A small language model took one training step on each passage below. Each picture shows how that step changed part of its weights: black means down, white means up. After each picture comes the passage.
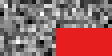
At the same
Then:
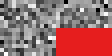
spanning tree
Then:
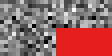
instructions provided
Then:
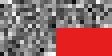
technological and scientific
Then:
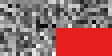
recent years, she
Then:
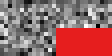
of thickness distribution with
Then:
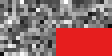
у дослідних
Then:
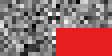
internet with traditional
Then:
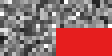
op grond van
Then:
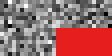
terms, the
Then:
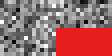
of cruelty
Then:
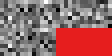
University of Education,
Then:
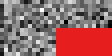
elevation) and
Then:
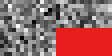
tidak mesti
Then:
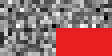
Project Women
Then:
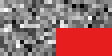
online applications, and
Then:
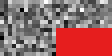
University of New South
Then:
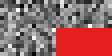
States are
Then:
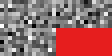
where system integration can
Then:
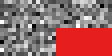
seri olarak
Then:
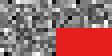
(although it
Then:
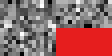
pulpa de la
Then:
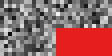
harness the potential
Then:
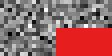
в законах
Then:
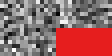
effectiveness in the process
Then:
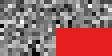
te apoye
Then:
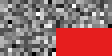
olingan biror
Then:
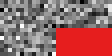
has shown various
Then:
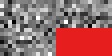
esa o'lik
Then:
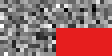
de abarcar
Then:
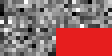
family F of given
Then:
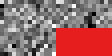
declare no
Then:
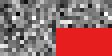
e de Maria
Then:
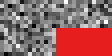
antibacterial activity
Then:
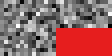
dentures using standard
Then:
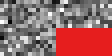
і розвивати
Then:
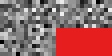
and lessons
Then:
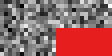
starije od
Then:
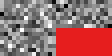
among elderly
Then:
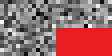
clară a
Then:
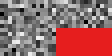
work of human
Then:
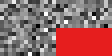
entorno a
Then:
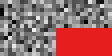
on biodiversity
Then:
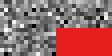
(X) dan
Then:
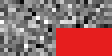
substantial variation across
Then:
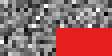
associated with the
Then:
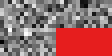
the edge of
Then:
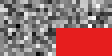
China. On
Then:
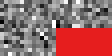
in all seasons
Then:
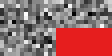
[9] provide
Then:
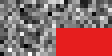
the course Methodology
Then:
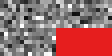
However, it also
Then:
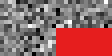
день. В
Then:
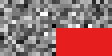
Practice for
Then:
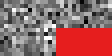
leaf number,
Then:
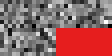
projects. The most
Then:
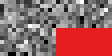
что может
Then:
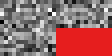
izlanishlar olib
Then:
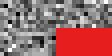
involving privacy
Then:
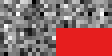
one hand online media
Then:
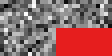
individualizados aos
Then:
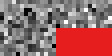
Serie I
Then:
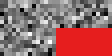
energy flux of
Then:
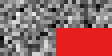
high risk factors.
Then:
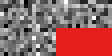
to be the effect
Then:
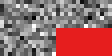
requirements, this approach
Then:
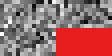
The heart of
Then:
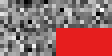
of condition. Some
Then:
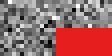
of tools that are
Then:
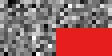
man's relationship to
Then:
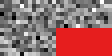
behavior whenever
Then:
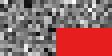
the study and
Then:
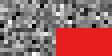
versión 8.
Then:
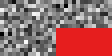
more accurate data analysis
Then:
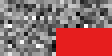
data, procedures
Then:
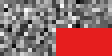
las minas,
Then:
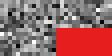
approaches. Herbal
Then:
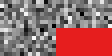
and mindfulness
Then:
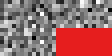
and the Bat
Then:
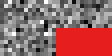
listening skills.
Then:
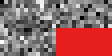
of maintenance
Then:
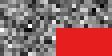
specify a unit
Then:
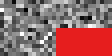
Только в
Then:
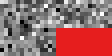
function of attention as
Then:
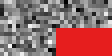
проявления в
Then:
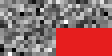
básico de
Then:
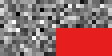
manage assets and
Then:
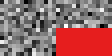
% fragments 2
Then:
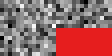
there are many factors
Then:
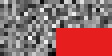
liver diseases in the
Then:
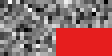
also been important during
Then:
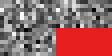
also be due,
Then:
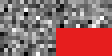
de Paris),
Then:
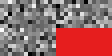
generating significant
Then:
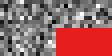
or calm the
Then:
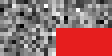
course of their
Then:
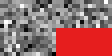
Development Plan CoK
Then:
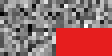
loss of water due
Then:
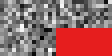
parte de la base
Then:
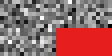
one could explain
